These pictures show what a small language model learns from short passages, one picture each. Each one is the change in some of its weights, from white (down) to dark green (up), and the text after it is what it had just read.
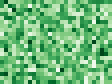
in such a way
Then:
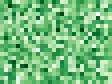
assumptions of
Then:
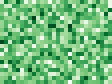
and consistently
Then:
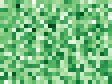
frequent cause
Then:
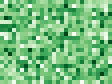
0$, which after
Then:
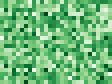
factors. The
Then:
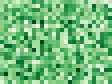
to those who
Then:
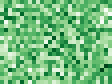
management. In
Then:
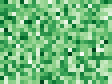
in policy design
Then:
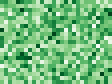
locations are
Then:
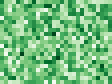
now, this
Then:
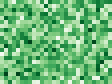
well as those
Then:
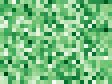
wells operated
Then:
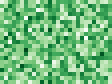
and heart rate
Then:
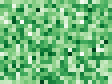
in a game
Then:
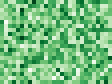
then, following the
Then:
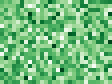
is a small
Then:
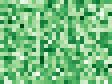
the two phases
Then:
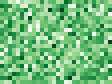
is supported by
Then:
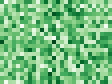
prefix of
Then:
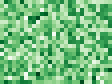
and ready
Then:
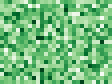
to meet their
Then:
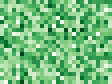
measurement, there
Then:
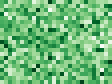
be generally
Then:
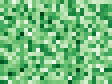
to develop a form
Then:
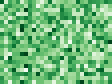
The behavior of
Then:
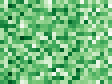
but not limited
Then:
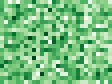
this may suppress
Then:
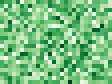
model (1)
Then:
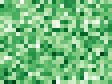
shifted to
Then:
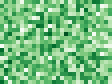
State using an
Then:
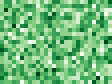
properties of an average
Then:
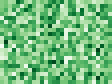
looks into
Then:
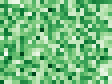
support, networks
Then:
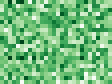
energy shift can
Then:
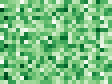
special group
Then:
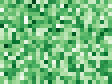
relies on
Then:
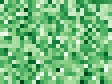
The potential temperature
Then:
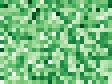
which provide a
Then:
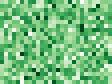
significant improvements on
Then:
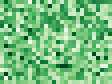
models involved in
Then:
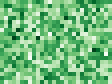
resonance in
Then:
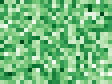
five possible
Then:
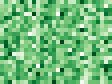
on the other
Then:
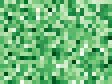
giving more
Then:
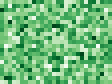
no winding
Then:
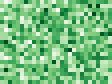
also see that the
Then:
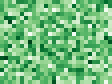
represents a
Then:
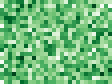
function generates a
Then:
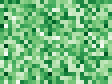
slow operators
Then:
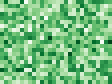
and tools
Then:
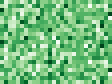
Y$ and
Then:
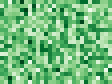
a very good
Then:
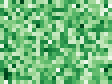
the reduced
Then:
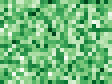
holds on
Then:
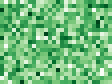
i}$ are the
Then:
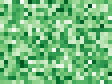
us consider two
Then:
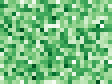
requires them
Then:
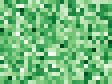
internal consistency
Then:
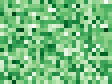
by means of
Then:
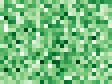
deployed in
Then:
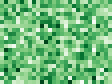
in the plane
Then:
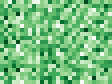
in the final
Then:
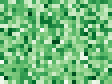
a background
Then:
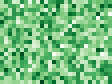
of particles in
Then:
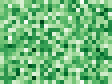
who have the
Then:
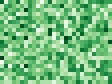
The objective
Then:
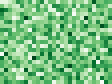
and (c)
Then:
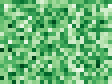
by introducing
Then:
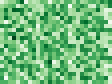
knowledge and information
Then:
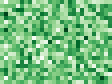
also. The
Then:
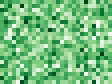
NiO present
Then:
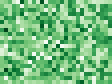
of our interest.
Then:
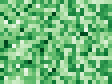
pool with the
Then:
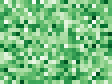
items also
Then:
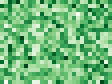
perform spectral
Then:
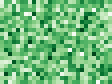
on $N$
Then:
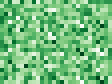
Lots of
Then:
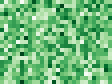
The demographic
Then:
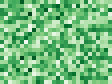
formed by
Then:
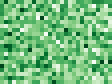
supply predictions
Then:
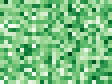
and P.
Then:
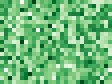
counted according
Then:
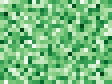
and also improve the
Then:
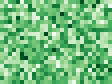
it shows that the
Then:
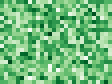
breaking for
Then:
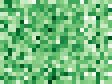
one more row
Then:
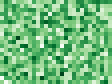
the partial
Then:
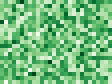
exposed on a
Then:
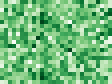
that result in a
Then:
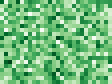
These methods will consider
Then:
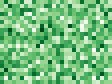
and actions,
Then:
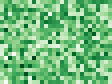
the system. In
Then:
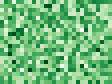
information not only
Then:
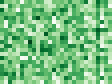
a special
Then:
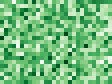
than typical
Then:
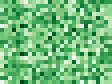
elements are
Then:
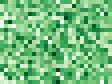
other method. This
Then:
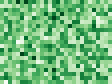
After three
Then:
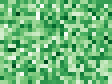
neglect the
